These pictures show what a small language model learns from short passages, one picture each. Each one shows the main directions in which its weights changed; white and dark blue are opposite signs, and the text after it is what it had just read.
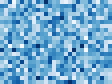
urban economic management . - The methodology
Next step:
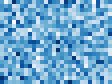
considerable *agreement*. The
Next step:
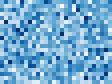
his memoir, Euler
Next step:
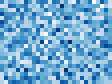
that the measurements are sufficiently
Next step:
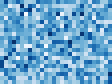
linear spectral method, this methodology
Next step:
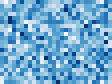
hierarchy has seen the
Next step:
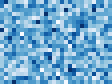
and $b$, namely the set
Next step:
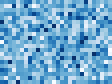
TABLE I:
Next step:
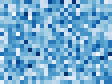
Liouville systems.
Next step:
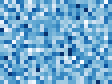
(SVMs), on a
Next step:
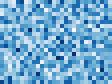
device for the practical
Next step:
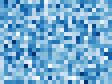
\section{Introduction} The theory
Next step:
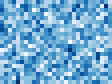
This has made the identification of a
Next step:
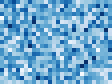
concentration did not change during experimental
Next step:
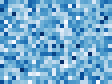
\bu \in \dom
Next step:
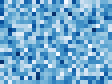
of children. Knowing that the
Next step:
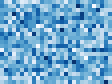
The 10-sec and 10-min
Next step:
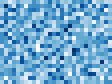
Figure (2) this figure shows
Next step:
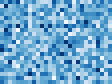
chosen faculties were
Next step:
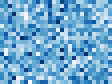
\alpha^i \beta^j
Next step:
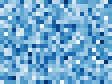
for the realization of the personality
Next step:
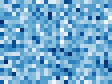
would rather be Le Cam
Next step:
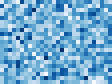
clinical diagnosis with
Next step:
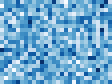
a math construct- its effect over dx
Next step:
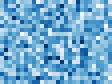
that this means that $M$ is
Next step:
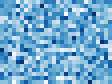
and devises rhythms
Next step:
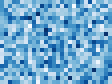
the same rate. The 18th
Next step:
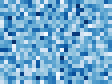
$\omega$. \end{itemize}
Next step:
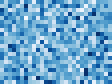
is the lower uniform density of
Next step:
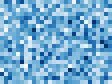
the area of cut is 1
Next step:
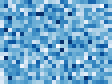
$T$. \end{lemma}
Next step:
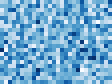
of neck and back pain even
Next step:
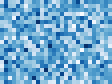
was paid to the distribution of
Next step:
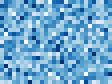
this representation satisfies \begin{equation}
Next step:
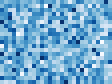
in the kernel of the matrix
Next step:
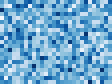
with the cleverness with which
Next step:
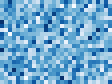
with best fitness value evaluated
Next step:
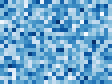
a weighted linear combination to
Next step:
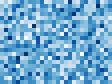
message is extracted from
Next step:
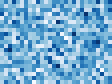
it would be the case for
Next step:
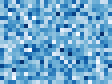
paper discs with a diameter
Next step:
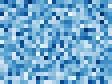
earlier studies, the visual
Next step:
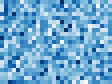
highlights the importance of considering
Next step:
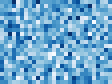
huge, and many people are
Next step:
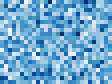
to the 50 carrier elements
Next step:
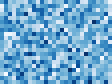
gain of remittance which
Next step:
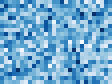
different types of energy storage
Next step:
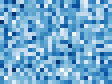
to a wide range of areas such
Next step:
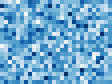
\end{eqnarray} The equation above
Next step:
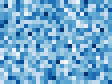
derived algebra of ${\bf
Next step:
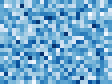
xmax=450, xlabel
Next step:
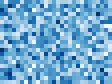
accordance with the level of
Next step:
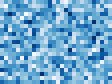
minimized by \begin{equation*}
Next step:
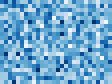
985 m²; sports ground
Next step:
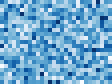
associate quaternionic
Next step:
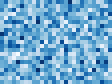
coating based on ethylene
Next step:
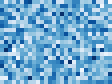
control of the solution $u$ by
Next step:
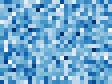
and $p \in V \setminus
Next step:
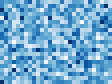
of multichannel EEG
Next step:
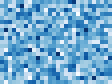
equation for $D_1$ because
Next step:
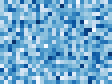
of the ruliad. We
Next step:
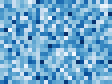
18. Detected stars using
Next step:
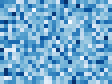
gives rise to a sufficient condition for
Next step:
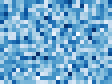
channels and provides broadband
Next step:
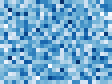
school topic. - (10)
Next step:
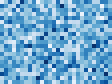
that may be made of the information it
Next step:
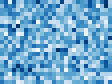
and opportunities for public
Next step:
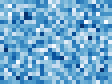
Poisson with respect to the
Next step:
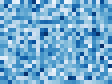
but we must recognize that similar systems
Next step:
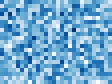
results of the study are consistent with
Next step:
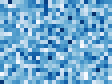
}\right) \right)
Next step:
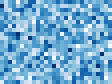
Inyang, M. P.
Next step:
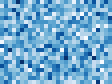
goes back to the issue of
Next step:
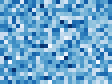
conducted to examine the relationship between
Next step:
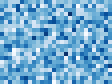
affect performance on modern hardware. 10
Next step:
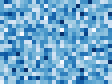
and~(ii) follow immediately
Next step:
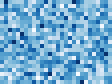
shades* ^aPs
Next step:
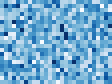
were rustic. The pages
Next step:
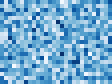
the `bias' is
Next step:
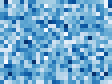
Parsi world becomes more involved with
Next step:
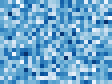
Conclusions: These circulating
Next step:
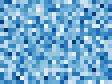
uncertain futures. The project
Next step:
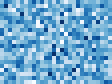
an abelian fibration is
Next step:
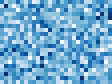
Zadeh \cite{Z}
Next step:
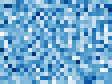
metric space embedded in a
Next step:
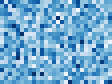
virulence, or host
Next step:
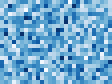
and has the abundant set of
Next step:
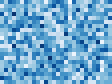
determine the finite induction for the
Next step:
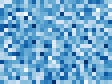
finite perimeter are contained in
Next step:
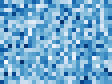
permutations, $(1\ 2\
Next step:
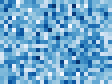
for detailed numerical analyses and
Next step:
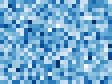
of ML workflow
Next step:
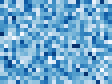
is to focus on using the available
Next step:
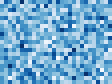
possible to avoid the precipitation
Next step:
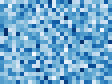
older people [4]. This research
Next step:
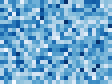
Stem is indicated for total
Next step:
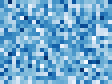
Volume & = &
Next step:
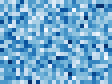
institution is who they say they
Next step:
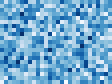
2nd kind According to
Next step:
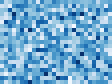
They also asked for the number
